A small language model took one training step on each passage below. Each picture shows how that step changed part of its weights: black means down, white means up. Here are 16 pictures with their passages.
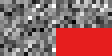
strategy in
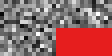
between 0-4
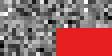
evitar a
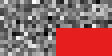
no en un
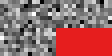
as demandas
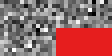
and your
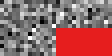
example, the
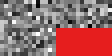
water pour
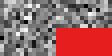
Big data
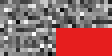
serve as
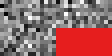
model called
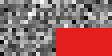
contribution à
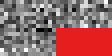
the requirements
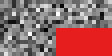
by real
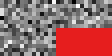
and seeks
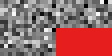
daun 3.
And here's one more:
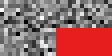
from interface
